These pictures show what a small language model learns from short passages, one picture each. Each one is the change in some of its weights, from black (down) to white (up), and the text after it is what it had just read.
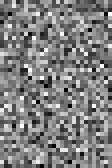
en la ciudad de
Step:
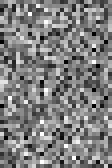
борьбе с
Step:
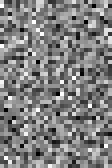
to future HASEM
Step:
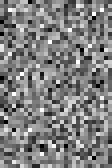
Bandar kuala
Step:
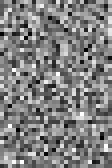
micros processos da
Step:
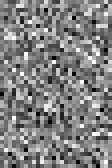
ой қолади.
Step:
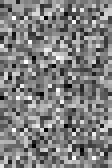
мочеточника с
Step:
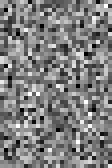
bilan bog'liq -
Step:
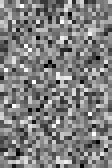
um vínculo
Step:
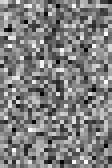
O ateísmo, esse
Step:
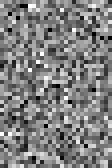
берувчилар, ҳам
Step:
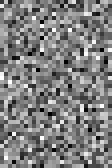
kabilar, suyuq
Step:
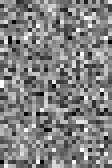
una forma de publicación
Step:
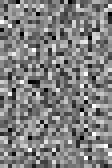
beruvchi yuqori
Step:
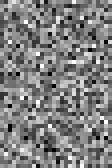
de los agregados fino
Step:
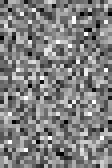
одной линии с
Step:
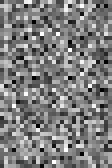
și de eficientizare
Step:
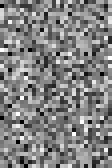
meio de altura.
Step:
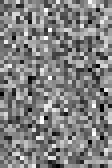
ошириши зарур.
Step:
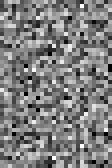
के पद
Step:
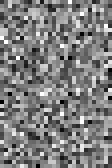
olsa da yetersiz
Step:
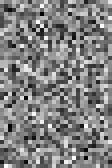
renovación de los
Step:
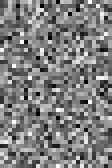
dem jeweils
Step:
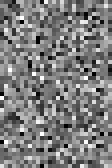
مستقیم آن
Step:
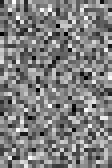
A primeira etapa
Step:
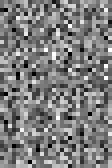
ta'lim resurslarini
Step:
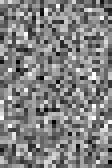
проблем і потреб
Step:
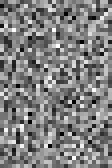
операндів в
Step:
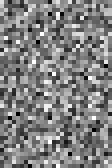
устуворлиги ва
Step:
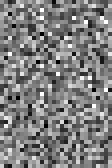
toegerust voor de
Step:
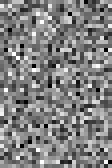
os da enfermagem,
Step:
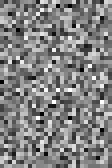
sur l'acceptation ou
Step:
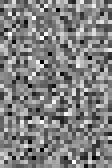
models based on
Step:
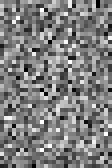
ondersteuning van
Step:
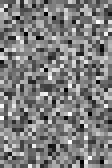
yang komposisi bahan
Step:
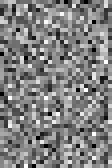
на которых
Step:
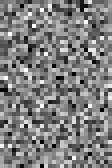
prevenção e controle
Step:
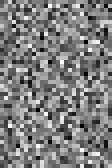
tulang dan hepar,
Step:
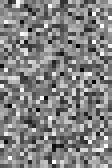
o rastreamento do
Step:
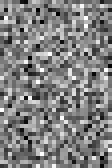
lotações e alternativas
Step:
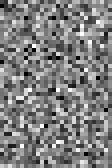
a aplikácie,
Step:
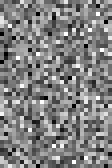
2. Sesuai dengan
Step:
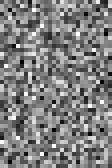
turib rost gapni
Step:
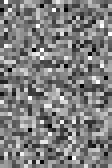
хранения графических
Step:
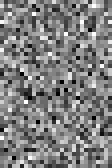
Die Redaktion des
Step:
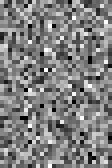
полных съёмных
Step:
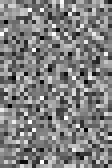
ilindeki bazı
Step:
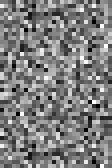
зі зворотним
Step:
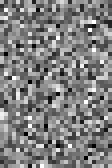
um processo agonístico,
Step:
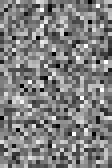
Yrama Widya. -
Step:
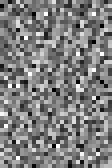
y Gasset, José
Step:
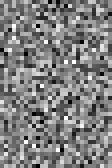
L'Hermite D.,
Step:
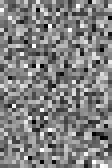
kayıt no:
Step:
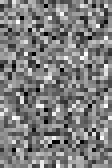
приведены в
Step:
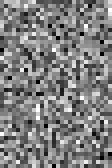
também de outras
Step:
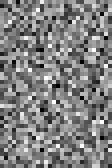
с учетом реальной
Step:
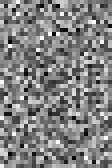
se evidencia que las
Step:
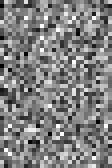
Аральского моря
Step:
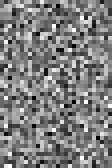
integración y el
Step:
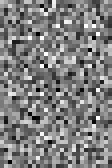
de opdrachtgever
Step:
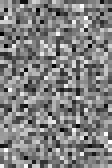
manifestações como
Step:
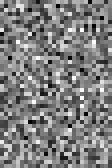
nm . Tabla
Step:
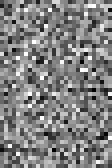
The official website
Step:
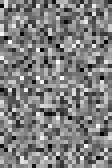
Вірогідно, що в
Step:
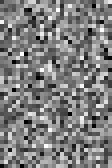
zur Anwendung
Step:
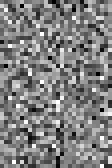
*Ecologia e
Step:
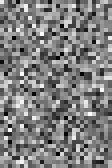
- Roméu, A.
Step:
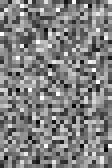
sich überlagern.
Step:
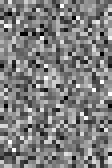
закладів професійної
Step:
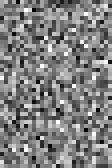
baholash va tashqi
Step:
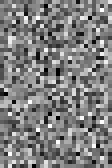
Being in nature
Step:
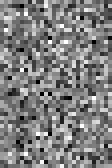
topiladi; f)
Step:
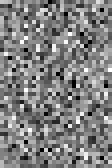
Marconi Silva de;
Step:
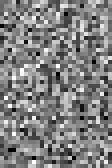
international economic
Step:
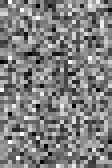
Este derecho
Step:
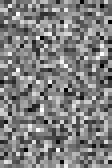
Library and Information
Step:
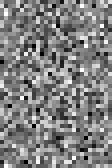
tecnología de que
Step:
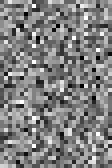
از قرن
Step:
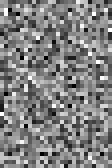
pues la documentación
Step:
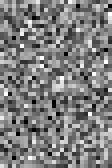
Odamlarning yashash
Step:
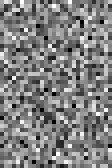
kiradi: uzoq
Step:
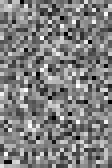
el liderazgo Temas
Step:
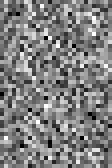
ва олдида турган
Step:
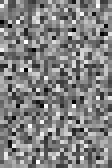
consideração, para usar a
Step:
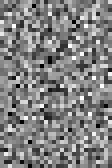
voit bien que le plus que
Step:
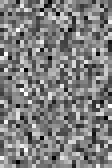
yor", "qora
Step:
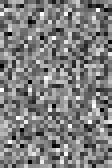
вақт ўтиши
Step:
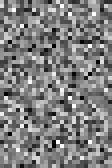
somente tenham
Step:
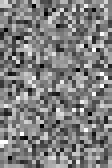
uchun innovatsion
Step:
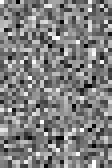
Embu and Mbeere
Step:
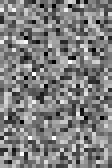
conhecido, visitado
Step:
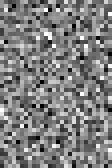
bartaraf etish
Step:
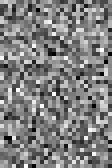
на рынке. С
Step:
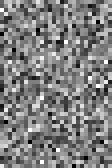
Mehnat bozoridan
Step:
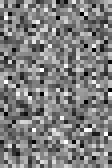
С помощью
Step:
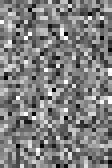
Très semblable
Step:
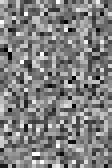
que a farmácia se
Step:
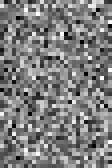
is dan ook dat een
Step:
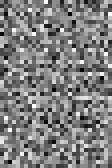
sau cadrul
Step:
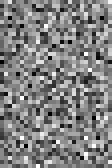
giving, stress and
